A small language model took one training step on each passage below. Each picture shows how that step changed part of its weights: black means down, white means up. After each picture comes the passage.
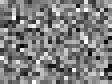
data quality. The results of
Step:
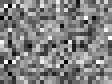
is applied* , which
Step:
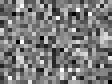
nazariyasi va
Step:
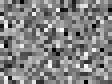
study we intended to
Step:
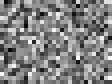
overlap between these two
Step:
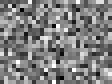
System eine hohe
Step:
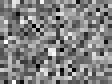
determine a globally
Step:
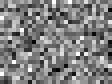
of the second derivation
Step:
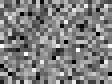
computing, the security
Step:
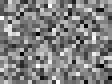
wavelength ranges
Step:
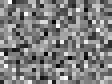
rubber, plastic
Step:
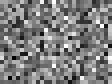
deep learning has
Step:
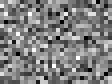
model simulations of small
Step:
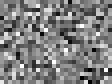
The effect of having
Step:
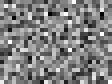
the SExtractor
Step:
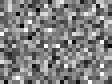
present a central limit
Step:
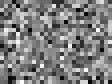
size of collected
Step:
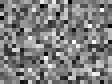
de la salud y
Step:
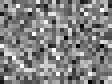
& Delgado,
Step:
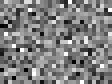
State. ISSN:
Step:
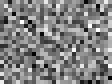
Примерно об
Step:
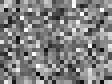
în greutate de
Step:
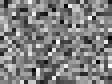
model of inflammation
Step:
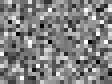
(ME) method to
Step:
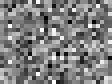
accurately the detector
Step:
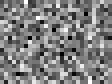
installations operating with
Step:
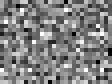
zover praktisch
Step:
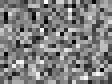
follows, the patient
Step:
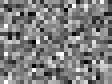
catégories à
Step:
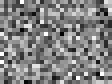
Rousseau of Bell
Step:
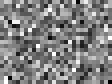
is defined to be the
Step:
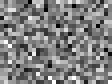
within errors with the
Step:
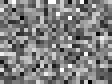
hierarchy but work in
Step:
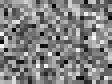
provides the required processing
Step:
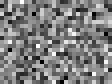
the help of the
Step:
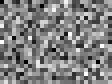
Les nombres
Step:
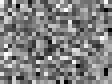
filled state images can
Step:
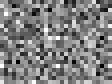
de entrada):
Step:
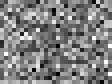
have at least one function
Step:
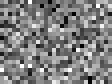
variational techniques. The
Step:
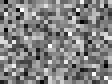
also consistent with the
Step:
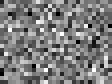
of jumps[1].
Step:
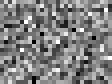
literacy. In the
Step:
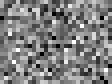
\section{The relaxation
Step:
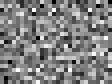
from counterfeit in
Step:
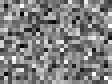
data obtained with the Dark
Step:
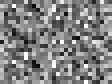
continuing education is not
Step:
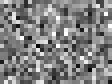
to changes in the environment
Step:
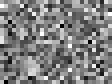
roles; and (3)
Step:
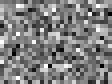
5 Ko‘krak
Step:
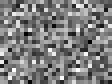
of the cycle),
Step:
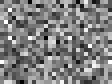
becomes easier for
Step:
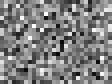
Emotiv, that is
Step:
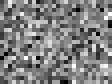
the basis for decisions
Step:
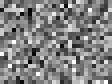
for further evaluations.
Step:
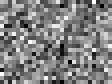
la primera misión
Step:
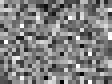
relocation measures was not
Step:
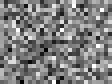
greatly reduces the
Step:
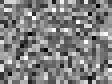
plane. In the real
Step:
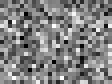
computed analytically (in
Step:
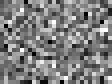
в правовую
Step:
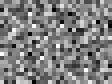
f(\vec m, \vec
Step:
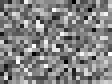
or green, He
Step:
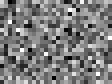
грунд да
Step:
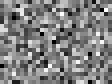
us to make long base
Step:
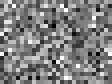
these propagation effects.
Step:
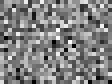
judgments, which are
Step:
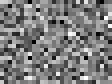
of data analysis, operational
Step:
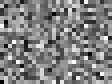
Retrieved from
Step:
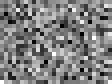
the poles in the direction
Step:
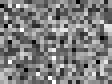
enhancement of the
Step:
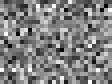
globules (Fig
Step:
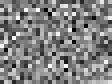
or Not to Seek
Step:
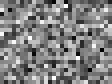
of the aglycone.
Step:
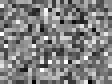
being that the brane
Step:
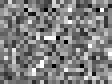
gives a slightly
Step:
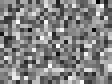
point to empirical
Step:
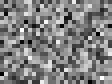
this hurdle, the
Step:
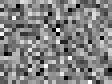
effective action has higher order
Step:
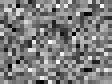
está capacitada para
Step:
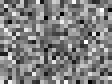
condensate phase, see
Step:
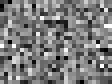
environmental monitoring //
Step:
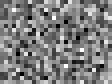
Ives block and curtain
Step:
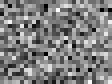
original draft,
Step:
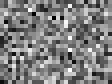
increasingly tight
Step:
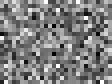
any kind of input
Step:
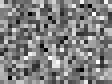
good agreement is that
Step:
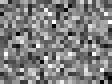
de déterminer
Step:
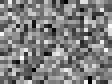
of the collimator.
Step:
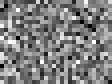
surasida bayon
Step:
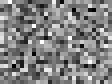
components that enable
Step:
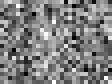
defined as the number of
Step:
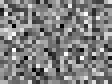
normal phase exists in
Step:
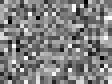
nutrients in addition to
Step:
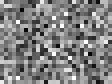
the horizon at
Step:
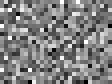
new concept for electron
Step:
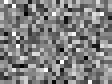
Table 2. Proportion
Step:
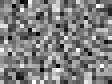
в'їзного та
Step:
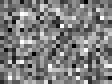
nafis tarzda
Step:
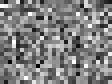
in international and national
